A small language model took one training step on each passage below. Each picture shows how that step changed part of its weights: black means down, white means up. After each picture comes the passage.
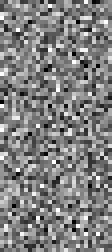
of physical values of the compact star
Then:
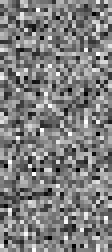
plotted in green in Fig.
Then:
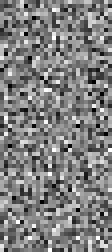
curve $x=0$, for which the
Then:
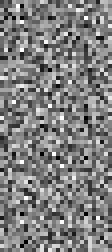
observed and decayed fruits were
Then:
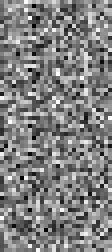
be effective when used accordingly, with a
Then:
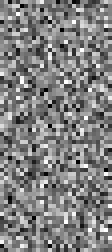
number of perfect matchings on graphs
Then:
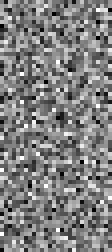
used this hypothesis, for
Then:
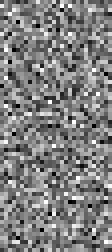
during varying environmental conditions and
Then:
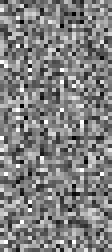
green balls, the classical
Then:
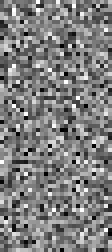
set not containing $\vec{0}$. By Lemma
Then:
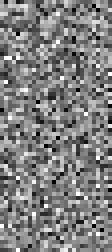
phosphorene and transition-metal
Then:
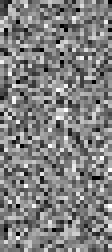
an \emph{$\omega$-minimizer}
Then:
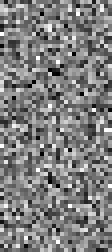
Global food production is negatively
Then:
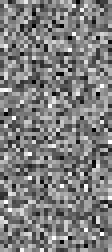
since infinitely many conserved correlation
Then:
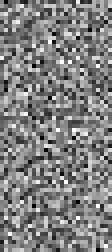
is implemented by the fermionic
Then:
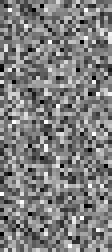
U} (\munderbar u)\log
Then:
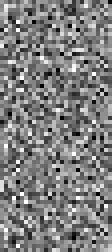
the popularization of Malayalam
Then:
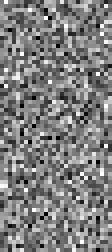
which belongs to $\bar{\mathcal{O}}
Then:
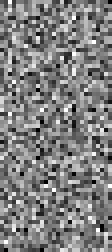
symmetry breaking of a more
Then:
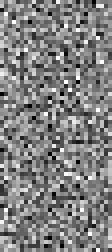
these treatment approaches have been proven to be
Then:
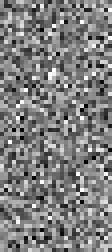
the tube plays the role of
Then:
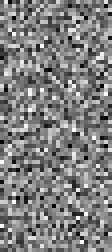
radio SNe are suppressed by
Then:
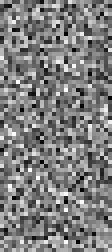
the right-hand side of the
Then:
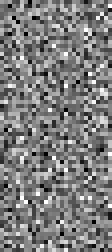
$\epsilon_{i}, 1\leq i\leq
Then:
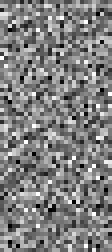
with various experts from the hydrogen
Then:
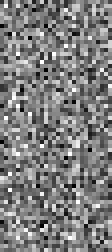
4-probe configuration using
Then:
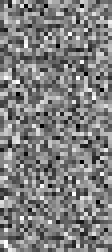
academic interest only because they
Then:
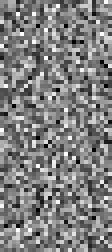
water molecules. Very
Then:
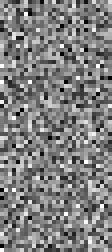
gate). In the absence of top gate
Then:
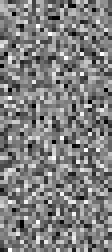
of zeta lie on spirals. It
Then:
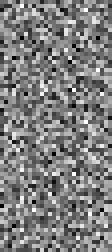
this work, we will explain what
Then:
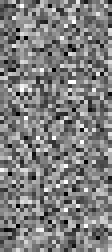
Xambo \cite{x}, and were characterized
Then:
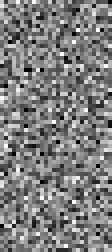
range of predisposing factors was found
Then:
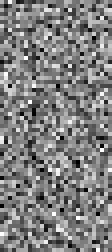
f \rangle $ will be equal to standardly
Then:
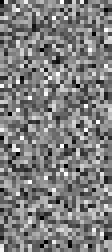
\dot {H}^s}. \end{equation}
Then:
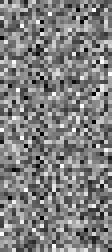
error bars. To compute the error
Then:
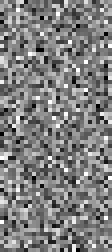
on the bare Cu(111) surface
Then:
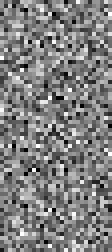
has a rectangular cross section of
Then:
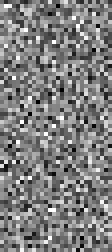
The rms noise at the centre of a
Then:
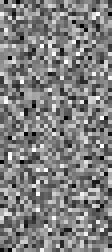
supports, and let $\sD'$ be
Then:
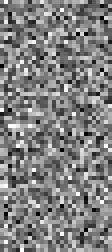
these laws to a greater spatial
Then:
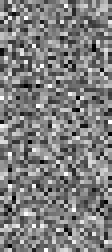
is $\widetilde{T}$-sparse, it
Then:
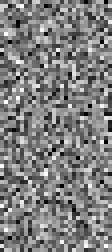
Sciences, Beijing
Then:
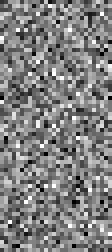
of data and results [17]). Without a
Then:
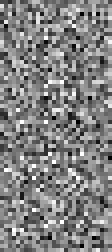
post-war recovery of the
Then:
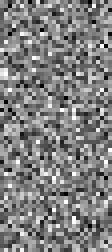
where $n$ is the number of elements to be
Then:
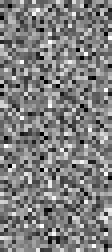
the $N$ 2D vectors
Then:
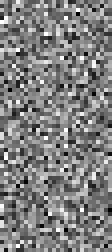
but here we consider (for a specified function
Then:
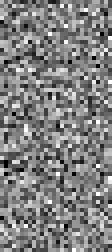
is installed on a cell phone with
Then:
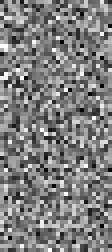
adapted to provide sound and
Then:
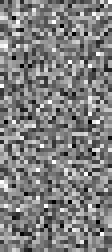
to prevent division by very small
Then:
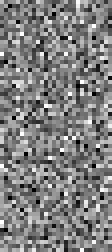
module consists of a triple stack of
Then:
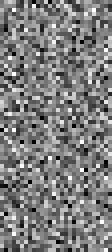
filter. E) IPCE
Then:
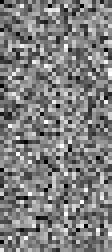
u + \begin{bmatrix} \Delta_1
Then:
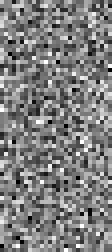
point processes which is independent of the
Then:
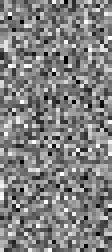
even at room temperature and is expected to grow
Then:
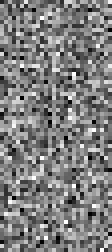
an abelian Galois extension,
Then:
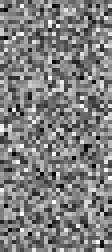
multiple markers is probably
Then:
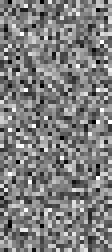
Sections (ERW) was chosen
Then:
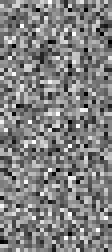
all cases, AUC attains higher values
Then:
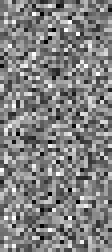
most of the results from the well developed
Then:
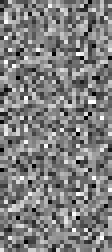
do not, this sum removes terms from the
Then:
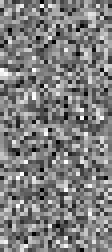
the only operation known today that allows
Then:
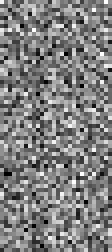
properties of the field-emitter. First,
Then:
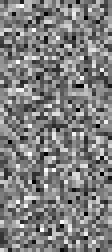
external power supply. - It is an
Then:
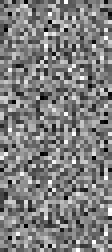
surface of the celestial sphere, one
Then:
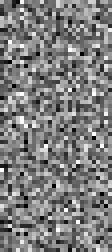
\right)$ is given by \begin{eqnarray}
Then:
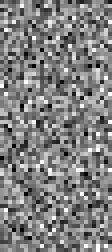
states of the hydrogen target
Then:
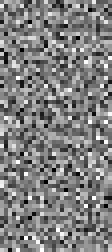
observe the derived solutions could be of a
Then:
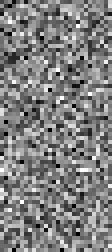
Fig. 2 where the assessment point A gives
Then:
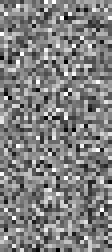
decisions. The success and the
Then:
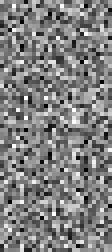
the necessary conditions for their reading.
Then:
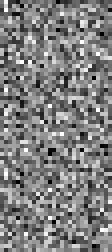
Sustainability; OTELO;
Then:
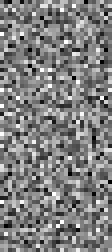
new data object if it passes the
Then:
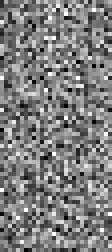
uncertainty in the given data set is
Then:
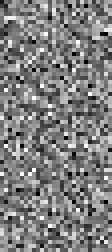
latter come from nuisance parameters that are
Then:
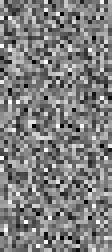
2 (h) B-C and B-O
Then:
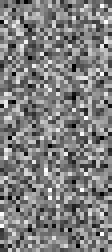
$d$ are parametrized by a connected
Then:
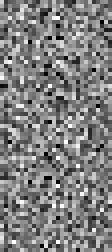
AISU has anticipated risks
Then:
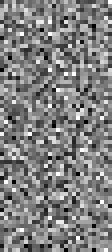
the issues that motivate the consumers
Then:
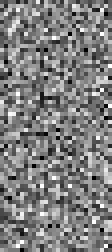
turn, is responsible for its
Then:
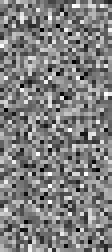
by the number of contracted indices,
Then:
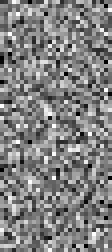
data $H$ 2: Output:
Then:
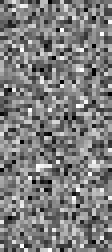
ENERGY} Prior to study
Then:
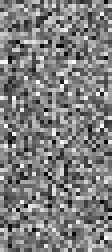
signals. The characteristics is called
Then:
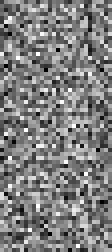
In Section 3 we show that the map
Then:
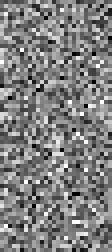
would be reached without quantum effects.
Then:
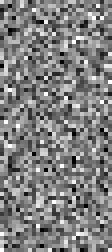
$P-Q$, we get that
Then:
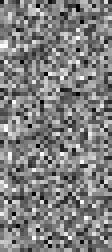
to evaluate the possibility to tune
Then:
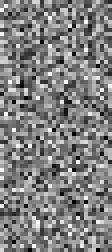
children with CHD,
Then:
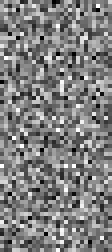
globally, the complex time extension of the
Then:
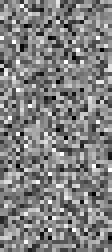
important for species and intraspecific
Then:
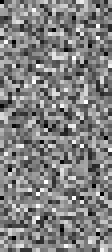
the process impurities also showed LOQ
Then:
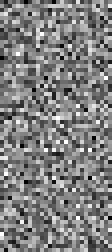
is shown that a connected 2-distance transitive
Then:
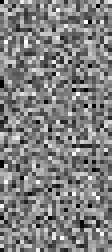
are achieved when using modern educational
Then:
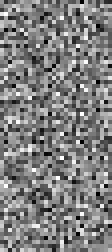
nature to time evolution, most calculations
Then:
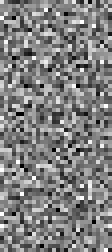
are the special cases of those IG models.
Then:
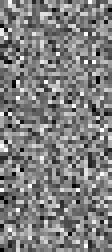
| Figure 4: Stakeholder
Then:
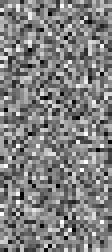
attractor of finite fractal dimension.
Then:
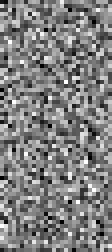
work was motivated by a question that
